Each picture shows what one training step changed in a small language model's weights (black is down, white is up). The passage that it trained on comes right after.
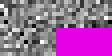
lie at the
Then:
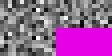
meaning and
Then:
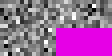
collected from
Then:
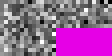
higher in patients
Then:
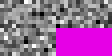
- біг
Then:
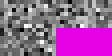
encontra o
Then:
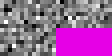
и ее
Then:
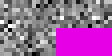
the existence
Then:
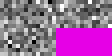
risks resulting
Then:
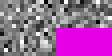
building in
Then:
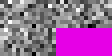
the current are
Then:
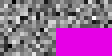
for example,
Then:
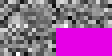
alunos a
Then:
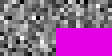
Bir qator
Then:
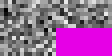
with several
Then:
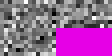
by various
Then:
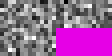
no touch
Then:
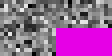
studying the
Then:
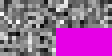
need at EU
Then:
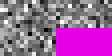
more than 55
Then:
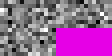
these farmers
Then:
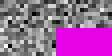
also global
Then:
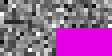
as other kind
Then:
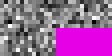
The overall approach
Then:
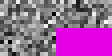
Republic of
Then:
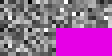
utiliser à
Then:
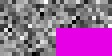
the users in
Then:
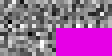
Women with
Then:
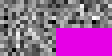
The findings on
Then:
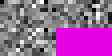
Lahore and
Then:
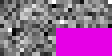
in detail
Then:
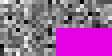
there are no
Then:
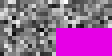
de droit
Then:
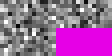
more and more
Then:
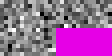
social media were
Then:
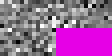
a reference
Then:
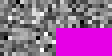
and H.
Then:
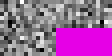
In deck
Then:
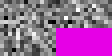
These findings
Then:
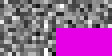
groups and
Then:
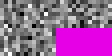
and activating the
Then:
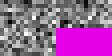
population for
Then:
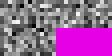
de dor e
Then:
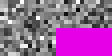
he said
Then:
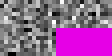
can ever
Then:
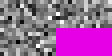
Article /
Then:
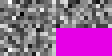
de dados de
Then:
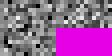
two years of
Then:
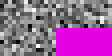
for toxic
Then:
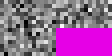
and may indicate
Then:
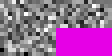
form, as used
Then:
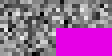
the risk of
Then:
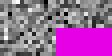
fear of
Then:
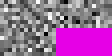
applied in
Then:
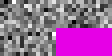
pay, in
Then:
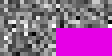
class consists
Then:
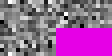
Did your
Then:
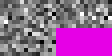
у инсон
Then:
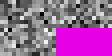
in which the
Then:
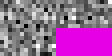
een extern
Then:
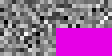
rules at
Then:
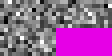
B. Water
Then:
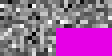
decision making
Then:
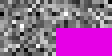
in this work
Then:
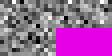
educational technology
